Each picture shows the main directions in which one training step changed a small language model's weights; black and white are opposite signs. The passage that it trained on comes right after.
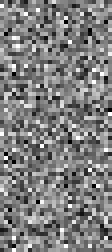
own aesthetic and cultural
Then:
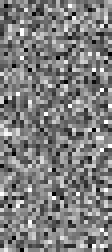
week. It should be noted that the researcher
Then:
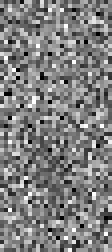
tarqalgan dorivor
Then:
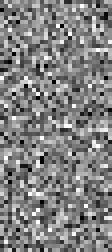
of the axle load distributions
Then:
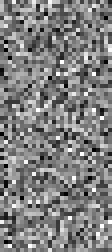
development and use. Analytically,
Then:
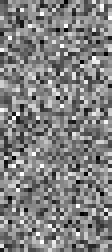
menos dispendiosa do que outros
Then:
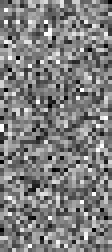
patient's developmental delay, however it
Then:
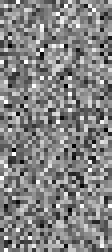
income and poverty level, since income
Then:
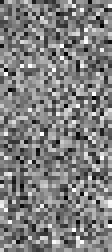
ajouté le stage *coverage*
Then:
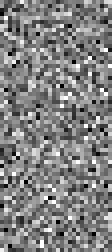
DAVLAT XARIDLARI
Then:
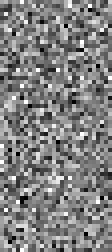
في المعرفة في
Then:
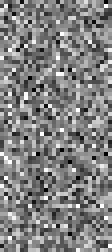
or equipment. This paper presents the
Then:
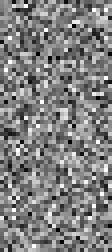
naturelle des Insectes.
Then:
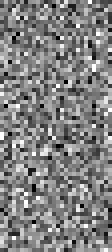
ilk tadqiqotlar olib
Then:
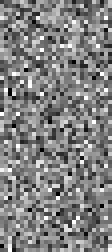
3 dapat dilihat 9 dari
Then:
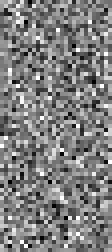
Centre for Science, TTK UAS
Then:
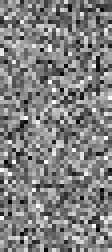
amplio de músicas producidas
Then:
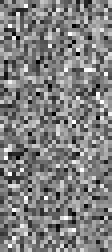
en in dit opzicht spreekt
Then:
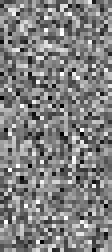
umr ular bilan qolishga
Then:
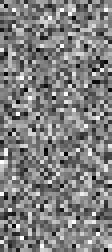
(utilize um cronômetro),
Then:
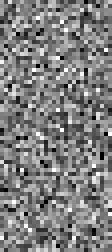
спостереження менше одного
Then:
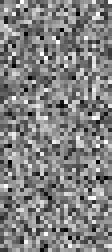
сифатида шағал
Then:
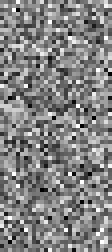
(high diameter). In addition,
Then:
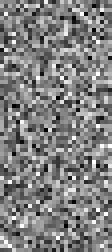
a cometer estes atos. Deste
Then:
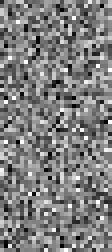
which is fed as input into Majority
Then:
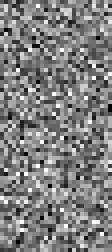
la actividad quirúrgica electiva
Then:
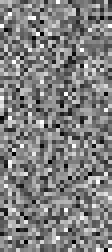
Bioinks and Sacrificial Inks
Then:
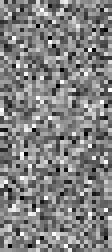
for organizing the learning experience.
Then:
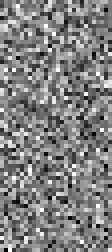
on absorbance at 275 nm and
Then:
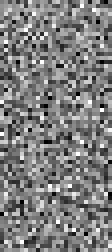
the most critical for exercise
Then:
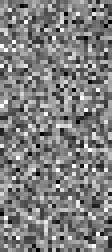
Dassen RA is Hoogleraar
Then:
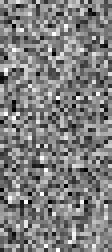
va hamyonboplikka intiluvchi
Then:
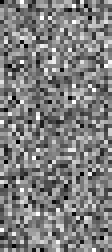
está al mismo nivel que el
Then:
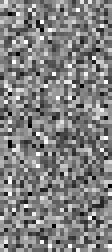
advent of the TPs not only
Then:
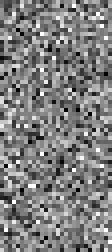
has been disseminated through digital
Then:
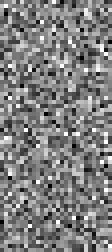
the Government plays a vital role in
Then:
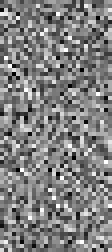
little opportunity to prepare
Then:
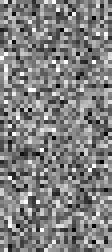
battle fatigue and activist
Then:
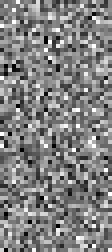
understand techniques for research such as
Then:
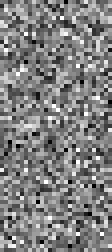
aos serviços de saúde.
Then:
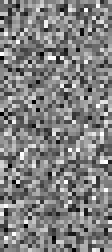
THE PROCESSING
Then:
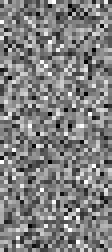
opportunities to lift people out of
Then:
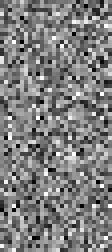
620 images (raw and
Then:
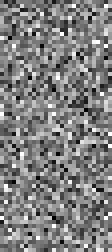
equalization are not much different. Actually
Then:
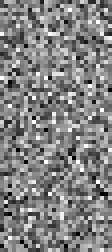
of Cluj-Napoca,
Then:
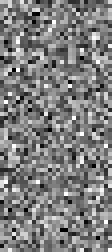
UML class diagram UML class
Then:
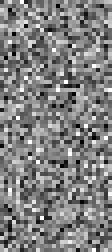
Evaporation of solvent
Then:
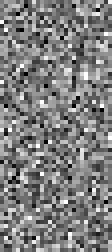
the bearing, i.e., the number of
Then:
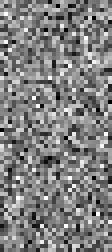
partially to fully replace with newly
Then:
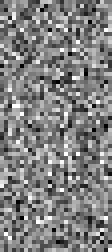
methodological quality might be less stringent.
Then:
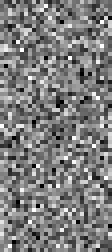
как и единой теории
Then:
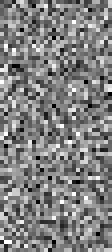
no solo es tu lucha, que es
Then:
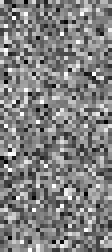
trait are asymptomatic and
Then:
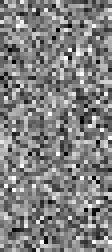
ін. ; за наук.
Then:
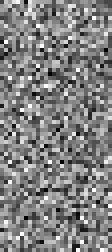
address questions of reproductive
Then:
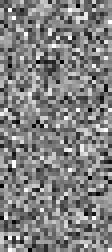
diesem die beiden Bereiche
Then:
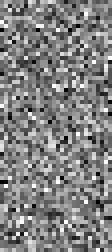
biri hayotdagi ijtimoiy
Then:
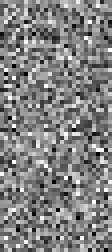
this qualitative article is a
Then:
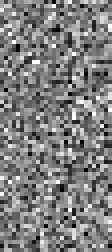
leading to the overcoming of
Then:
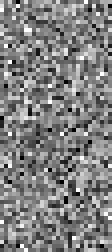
lista de opções de recursos
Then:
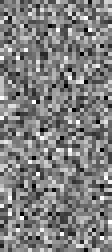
L$. Definition 2.8.
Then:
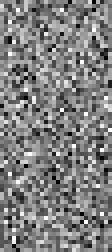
ne kadar güçlü
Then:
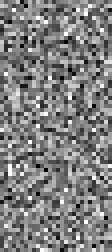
[3]. In 2008, measurements of the
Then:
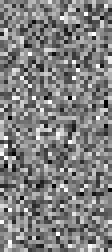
de interação variam e se modificam de
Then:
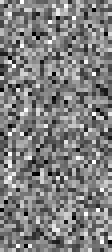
institutions and activists, breaking
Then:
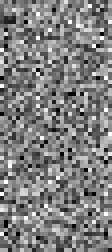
data. Data were obtained from regional
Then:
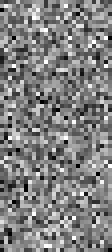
kalxozda faol ishchi.
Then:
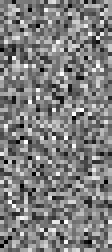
ahamiyatga ega. Bu
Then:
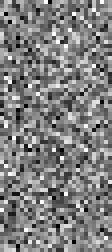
منا ضرعات و
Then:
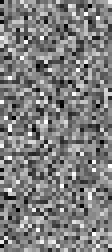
conjugates, Schiff bases,
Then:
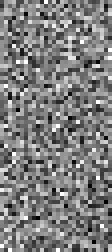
do Comitê de Bacias, a não
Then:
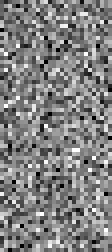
will evaluate and report on the project's
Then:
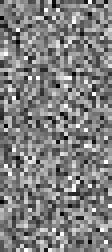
that apply]: – En algunos
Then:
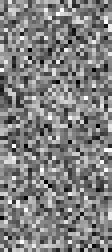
guruhlarga ega bo'lishi
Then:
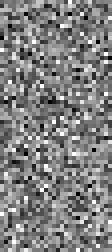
and Social Behavior*
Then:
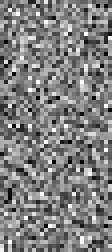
M., A. Battaglia,
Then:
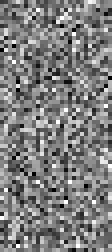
intensivistas que atuaram na
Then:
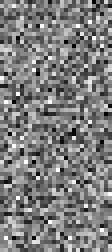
procesos de aprendizaje,
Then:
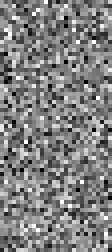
surveys [2]. The concern that
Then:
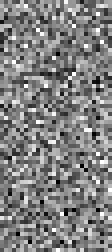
основном состоят из
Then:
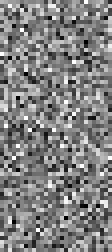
Namorando 3 1,5 Raça/
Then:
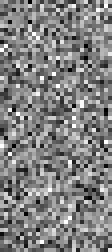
redefining and reimagining
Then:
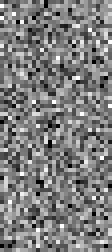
Development Journal. This is an
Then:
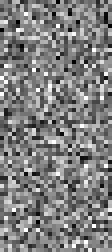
voorraadadministratie te
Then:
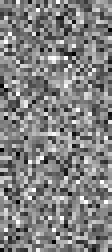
los esfuerzos que se realizan en
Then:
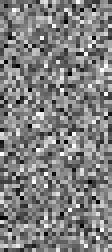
koşul ve durumlarda nasıl
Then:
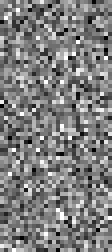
высшим образованием по
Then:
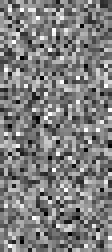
sun's rays are descending onto
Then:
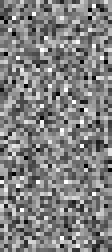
invasion, produce serious threats
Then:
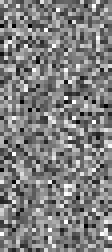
to achieve success and contribute
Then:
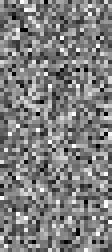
many applications, but 3D woven
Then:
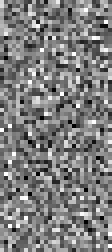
the Council of May 30,
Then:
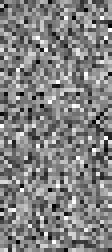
1 or 0 depending on whether one is
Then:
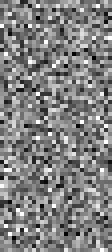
when more distant outgroups were
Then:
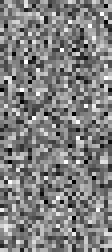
the blood in rats treated with some
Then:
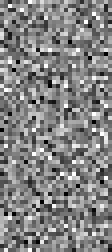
high-level goal of RDM,
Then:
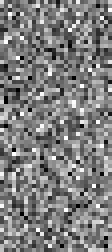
for its biocompatibility, but
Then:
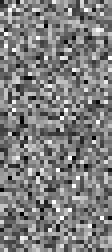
bilan uzviy bog‘liq,
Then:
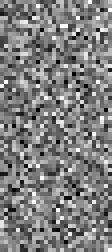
on broader geopolitical relations
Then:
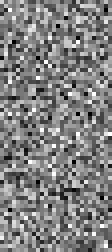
13. Turco MY,
